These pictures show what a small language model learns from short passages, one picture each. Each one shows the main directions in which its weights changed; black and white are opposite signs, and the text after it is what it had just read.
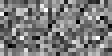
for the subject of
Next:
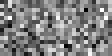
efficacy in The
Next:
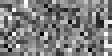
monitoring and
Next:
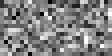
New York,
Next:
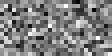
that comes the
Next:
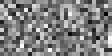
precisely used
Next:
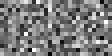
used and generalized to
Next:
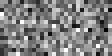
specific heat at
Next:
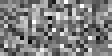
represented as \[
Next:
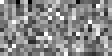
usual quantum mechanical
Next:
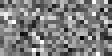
implement long-term
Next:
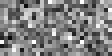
a concentric
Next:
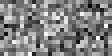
in simple.
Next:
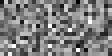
and informed
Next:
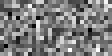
engines, with
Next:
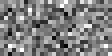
good fraction of
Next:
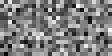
generator. We report
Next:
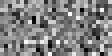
an interference
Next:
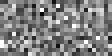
values of natural
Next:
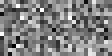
detailed explanation
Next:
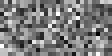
of the structural
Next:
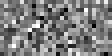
government that
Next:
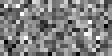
practice educational
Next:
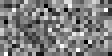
windowing function
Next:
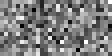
princess of
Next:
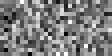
previously reported,
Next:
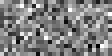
UCBs is
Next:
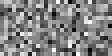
Table 5 below
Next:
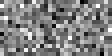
Lower Limb
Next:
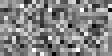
LLM to fix
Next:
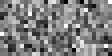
urban development of
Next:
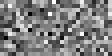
purity of
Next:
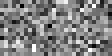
Solutions to
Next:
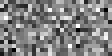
alkaline water
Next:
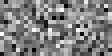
study duration.
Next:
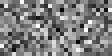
investment behavior
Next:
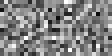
average response,
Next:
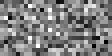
goals during the
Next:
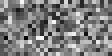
is the energy of the
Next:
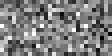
particular answers
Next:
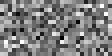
the role of
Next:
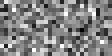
laptop are
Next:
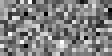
a score from 0
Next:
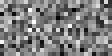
finding that more
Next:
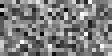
follows from our first
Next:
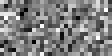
identical, with
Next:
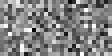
They were also used
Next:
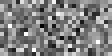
this condition and develop effective
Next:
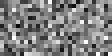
tray was created
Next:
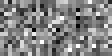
of $x$
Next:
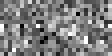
challenges they
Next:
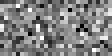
lines signify
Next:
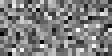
We have shown that this
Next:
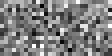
to explain, so
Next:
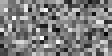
emphasized the
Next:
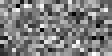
the eastern
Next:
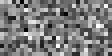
a.u., and
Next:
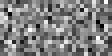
association persists when
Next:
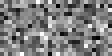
should follow in the model
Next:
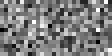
proton decay
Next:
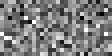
spurious results
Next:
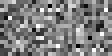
constrains the
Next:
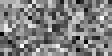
In this study, the
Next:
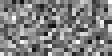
stained with
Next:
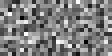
into a mere
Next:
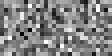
TB trial
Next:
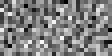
density waves,
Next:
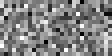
cat state part and
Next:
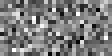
an external
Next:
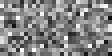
equation (12) is
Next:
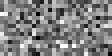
most fundamental
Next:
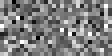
and rotate.
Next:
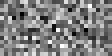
being cut off by
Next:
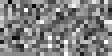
image quality
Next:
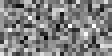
PM emissions for
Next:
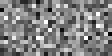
offer not only the
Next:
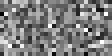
of "100" obtained
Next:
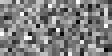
and 5 ton
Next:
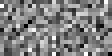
continuum coupling
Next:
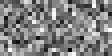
CCD, the
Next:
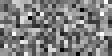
divergence of
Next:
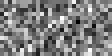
of GA by
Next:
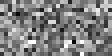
the contribution in the
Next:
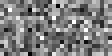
research looks at
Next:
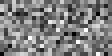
the Packages
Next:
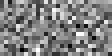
1-4 are possible
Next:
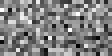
score based in the
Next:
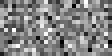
} \caption{The
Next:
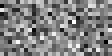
follows we consider only
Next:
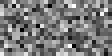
Although there are
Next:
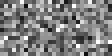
properties, as discussed
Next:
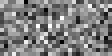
| | LTA
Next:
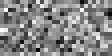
S, et~al
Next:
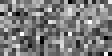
the most remarkable
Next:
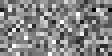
time evolution of the
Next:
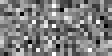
chains (Figure
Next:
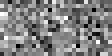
extension up to second
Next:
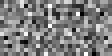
and complex structures.
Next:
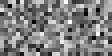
we can write
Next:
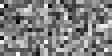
at 12 weeks
